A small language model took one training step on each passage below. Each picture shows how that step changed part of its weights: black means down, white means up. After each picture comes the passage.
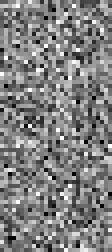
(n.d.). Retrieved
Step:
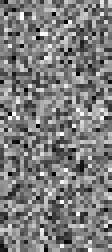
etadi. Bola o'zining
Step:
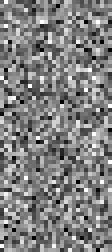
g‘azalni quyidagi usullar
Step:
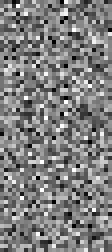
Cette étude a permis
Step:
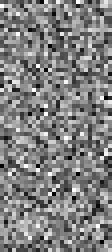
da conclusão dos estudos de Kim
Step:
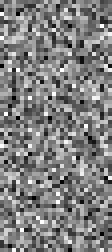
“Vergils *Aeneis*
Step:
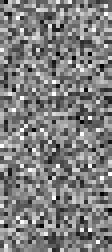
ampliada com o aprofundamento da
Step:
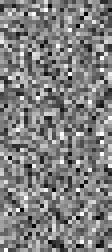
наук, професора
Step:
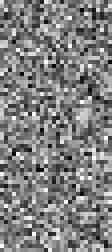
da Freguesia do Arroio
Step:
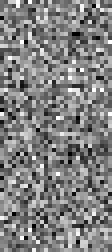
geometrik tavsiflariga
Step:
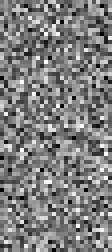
mujeres negroides y sus
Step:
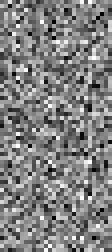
yo'naltirilgan ta'limni
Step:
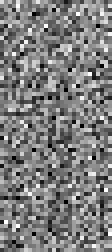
experiências rumo à
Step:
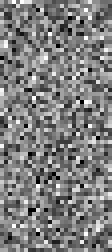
частини храму ікони
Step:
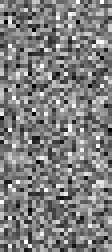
існуе не адзін, а
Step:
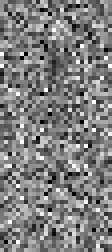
education in Europe, which
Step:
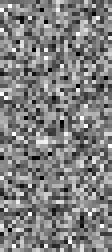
PARA O FUTURO
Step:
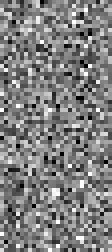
mencionan las conocedoras del
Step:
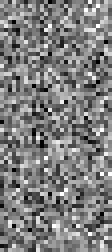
estão sendo mais avaliados no
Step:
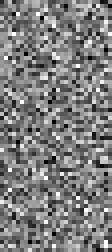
esta suposición no puede
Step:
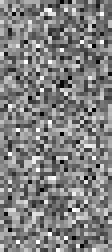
деган фикрдамиз.
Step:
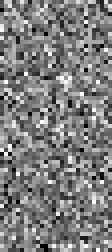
el hombre la vergüenza,
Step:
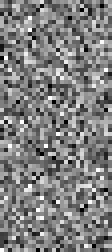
ciddi ölçüde bir yere
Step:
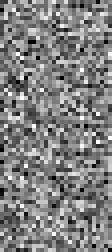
va tadbirlarning yuqori
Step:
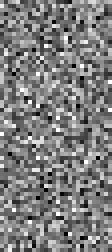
и снижению уровня
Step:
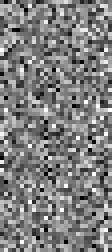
istasak, sukut saqlash va
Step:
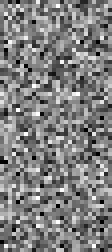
sobre o movimento He For
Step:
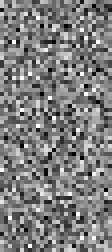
«Нельзя сказать, что
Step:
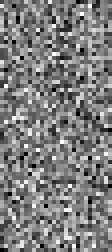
Проведен анализ 435
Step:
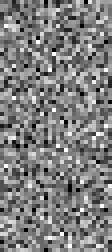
народной медицины.
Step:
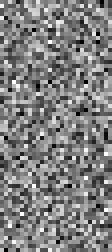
parte Cavallero, para yo
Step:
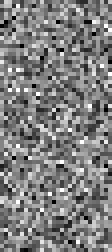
- bu har bir inson o‘zligini
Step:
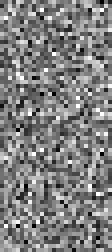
представление интересов
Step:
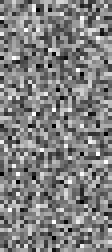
Ensino Fundamental “Terra
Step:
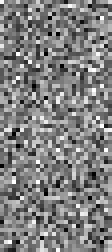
serie de resoluciones tomadas entre
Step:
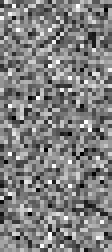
бузилиш аломатлари
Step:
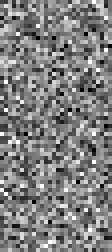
qarshi emas va aksincha,
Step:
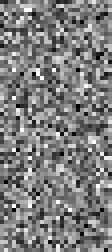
Tello, 2015). En relación con
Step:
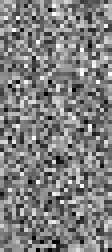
значит и с ростом
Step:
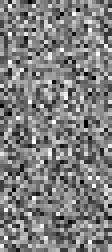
cruz alzada, participaban
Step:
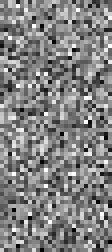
as pessoas, de modo que
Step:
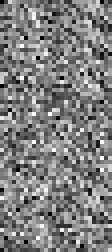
munosabatlarning yuqori
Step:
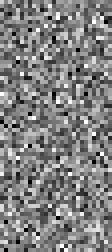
дітей (відкриті
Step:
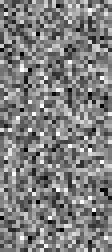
byudjeti oliy ta'lim
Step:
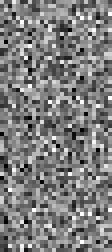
що соціальна держава
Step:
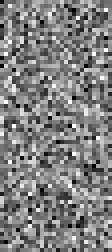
корхона дар давраи
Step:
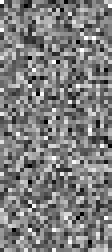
захвативших власть в
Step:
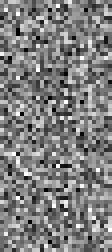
Плазменное окисление
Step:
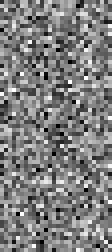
dibenak konsumen Dengan
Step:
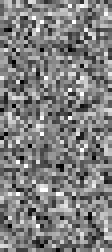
dasturi yordamida auditorlik
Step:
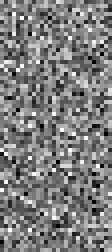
Se encontró que existen
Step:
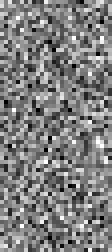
limitação para os tipos de penas
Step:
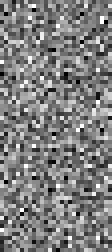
или локальные установки,
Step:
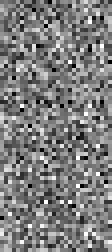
40 voluntary. The results
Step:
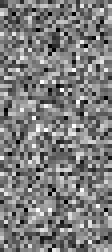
comportamiento del sistema. 3.
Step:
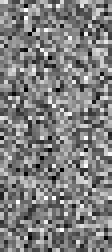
orqali ifodalanadi.
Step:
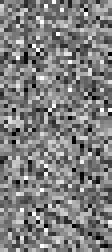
Amir Temurning Dehliga
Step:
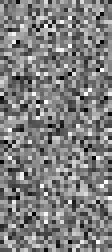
; on n'incite pas les
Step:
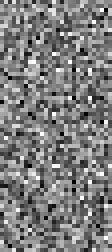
поставленной цели были
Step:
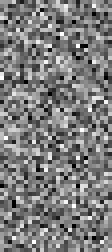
start. Samtlige øer
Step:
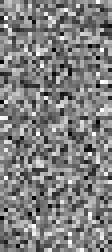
noyabr kuni ekildi.
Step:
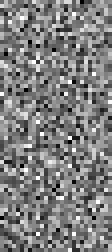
Образы журналов
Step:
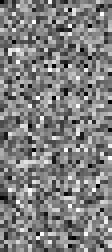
асосий воситаларга
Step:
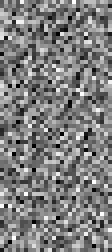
dan dipantau secara
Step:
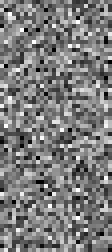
kegiatan rutin untuk
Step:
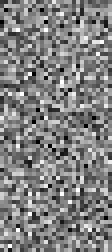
citer les travaux de Sims
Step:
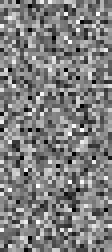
две на заплаты.
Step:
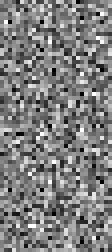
Universal para el Aprendizaje
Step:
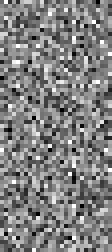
деган иборани рус
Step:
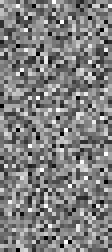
stagiaire n'a pas
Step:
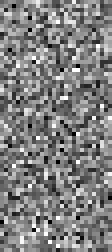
"A Cláusula de
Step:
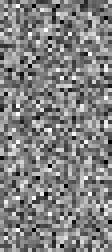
xalqaro tajribalar asosida
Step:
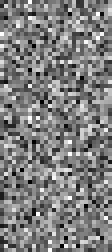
В статье предлагаются
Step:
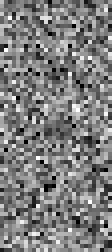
Writing – review &
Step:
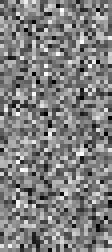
jų detalizavimo
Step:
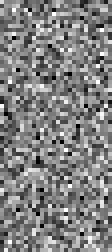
för rättigheter för
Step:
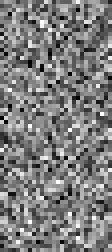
lingkungan menjadi agenda
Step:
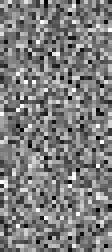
частного — реализация
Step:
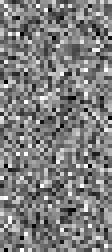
neugierig, ob sie mit
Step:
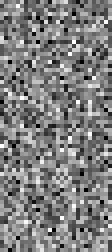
qadriyatlar shakllana
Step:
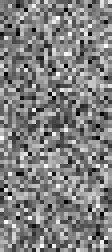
1 – Processos metodológicos A
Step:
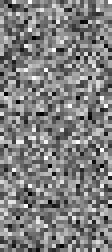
lampu agar sesuai
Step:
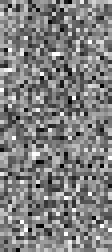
Сонымен бірге
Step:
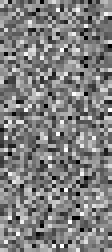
future teachers for effective
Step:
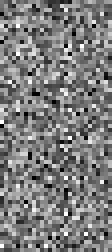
интилаётганларини бир
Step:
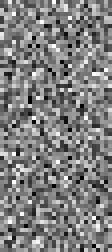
фаол фойдаланиш
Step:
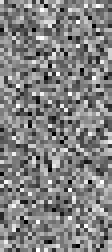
naturaleza de la asignatura
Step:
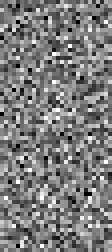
спины в области лопаток
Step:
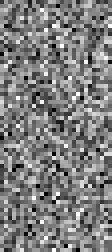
de las diferencias obtenidas en
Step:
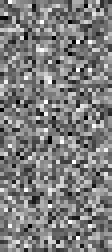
permintaan koneksi dalam
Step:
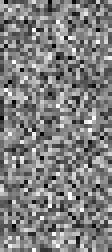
ta’sir etuvchi omillarni
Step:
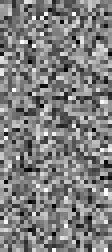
asoslanib muammolarni xal
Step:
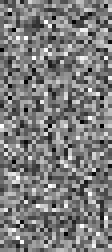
Martin-Kilcher datiert
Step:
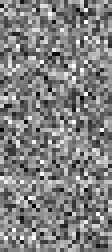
ma'danli tuzlar va
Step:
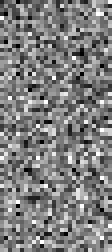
تنتج عن تعليق
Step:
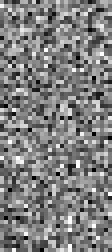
é esperado um pequeno
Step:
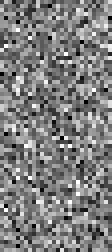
usullari (HAZOP,
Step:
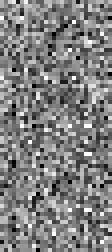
complexo e à solução de
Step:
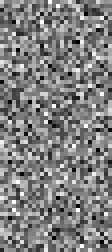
é algo que se porta e não uma
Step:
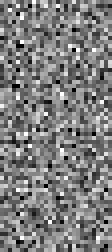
potrošnju na
